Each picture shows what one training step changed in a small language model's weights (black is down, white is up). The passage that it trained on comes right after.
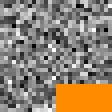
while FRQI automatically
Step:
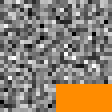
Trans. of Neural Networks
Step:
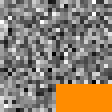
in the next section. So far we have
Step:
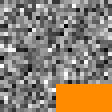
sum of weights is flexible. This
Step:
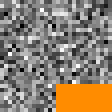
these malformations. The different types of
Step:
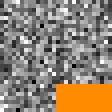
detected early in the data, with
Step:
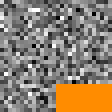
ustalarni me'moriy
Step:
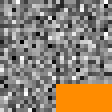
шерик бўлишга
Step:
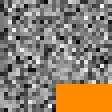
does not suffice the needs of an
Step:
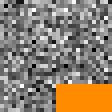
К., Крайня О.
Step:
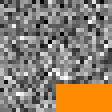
of Texas at Austin,
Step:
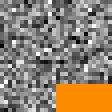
be generalised. A longitudinal study
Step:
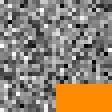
et al} take the cases of
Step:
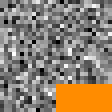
\] where $G(z)$ is
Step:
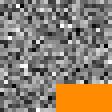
then be linearized as follows:
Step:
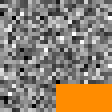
matrix, then the numerator of
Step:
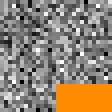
\hline Nonlocal \% &
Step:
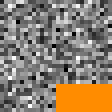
The myth of genius is not
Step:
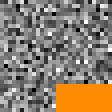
arises due to photon antibunching
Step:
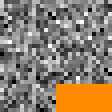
uncertainty, which, in fact, is
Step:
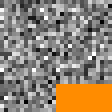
T. procumbens
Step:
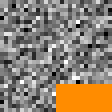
and present a classification system of evaluation factors/
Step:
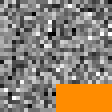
acid. The solution (5 ml)
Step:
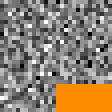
Medical college. A line list of
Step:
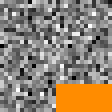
on land titles and owners while
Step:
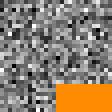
es puesta en contacto con
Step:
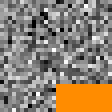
high socio- economic states is
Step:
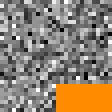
study of semantic transitions at the level
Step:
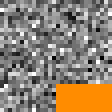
returned to Turkey from Greek
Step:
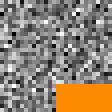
appear in LLMs for example. In
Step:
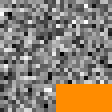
to the implementation and wider acceptance of
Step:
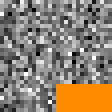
épuisement des réserves
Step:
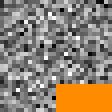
case 2, respectively. Case 1
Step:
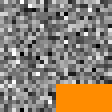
\\ \texttt{spect} &
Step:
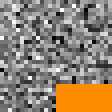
PLE expressions only explain $\sim
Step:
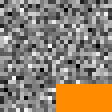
sabab bo'ldi.
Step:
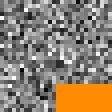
$t\gg \tau$, the
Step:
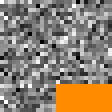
photonuclear data once the reported
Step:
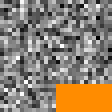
upon increasing $I_{\rm{ex}}$
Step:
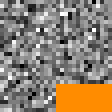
Oqboyeva Zulfiya
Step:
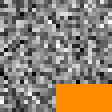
composition and residence time. The relevant scalar
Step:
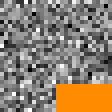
their Figshare repository
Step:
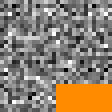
um sistema mais amplo, onde é
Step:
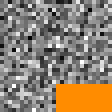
pastlaydi), sof kapital
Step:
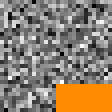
LDL receptor expression in
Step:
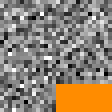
10-40 keV range. While,
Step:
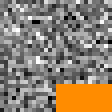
которые участвуют в
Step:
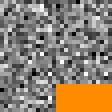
para conectarse y asegurarse
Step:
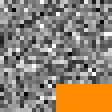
(7) a formal solution \(
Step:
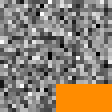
Policy Papers:
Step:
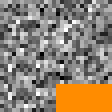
the pandemic of the new
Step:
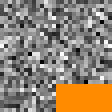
are similar, the near-field
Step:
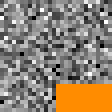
las instituciones públicas que en
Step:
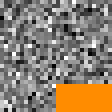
consciousness, (v)
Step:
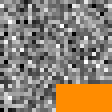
large database of canonical quantum optimization problems
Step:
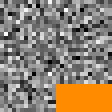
means playing out an imaginary scene
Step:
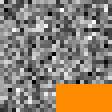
and/or serological diagnosis were treated
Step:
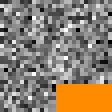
the reaction zone and fractionating it
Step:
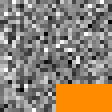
the spectral analysis suggested the reflection region
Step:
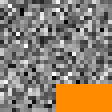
jurnali ro'yxatga
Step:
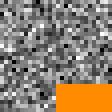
of the amount that medical researchers spend
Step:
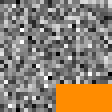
BAKSHIS //Modern Science and
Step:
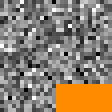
of experiments might dispose the possibility of
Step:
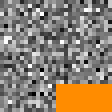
``Data shared'' group of the
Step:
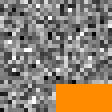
posterior sirvió para
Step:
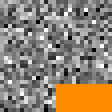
) | | **High availability** |
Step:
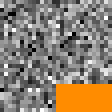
desenvolvimento precoce de quatro
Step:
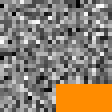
que denominamos de la
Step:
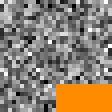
by Table 9, when the rest of the
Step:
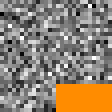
bo'ldi. Front
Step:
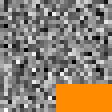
harbiy, siyosiy,
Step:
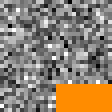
find the remarkable result that the
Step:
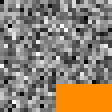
them. 2. KK to
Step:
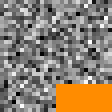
go with the voltage level of 180
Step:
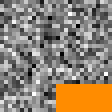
Correia (2022) exhibe em
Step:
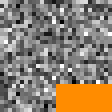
the product layer and the chemical reactions at
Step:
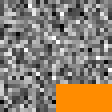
In this paper, we presented a novel
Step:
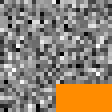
0.05 level of significance: 1.
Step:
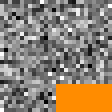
randomly-sampled parameter sets.
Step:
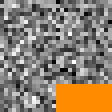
o'zbek tillarida iboralar
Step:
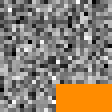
states, changes in time, movement in
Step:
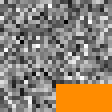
learning*. Obtenido de Theory and
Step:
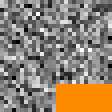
to $1300$ demonstrates
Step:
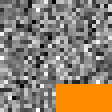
atua apenas como mecanismo
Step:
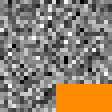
conflict situations. *International
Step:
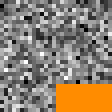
The company that listed in BEI
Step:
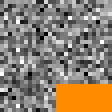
de feedback relacionadas à viabilidade
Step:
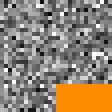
as jovens, associando-o
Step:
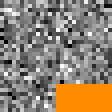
0.97 pp in sadness
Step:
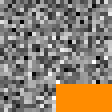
areas has led to larger reductions in
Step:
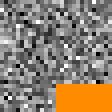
these ages and the endpoints are
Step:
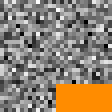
process competes with pore collapse
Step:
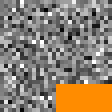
модели для составления
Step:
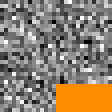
new data and earlier studies showing an increase in
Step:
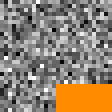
diagram. We explored the location of our
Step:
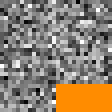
with salicylaldehyde to
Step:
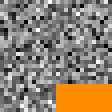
xildagi avtomatik
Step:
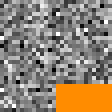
no seu clássico “A
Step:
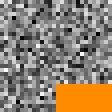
on the best processes and systems for work organization
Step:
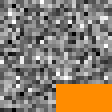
of CRT aggregate (2099
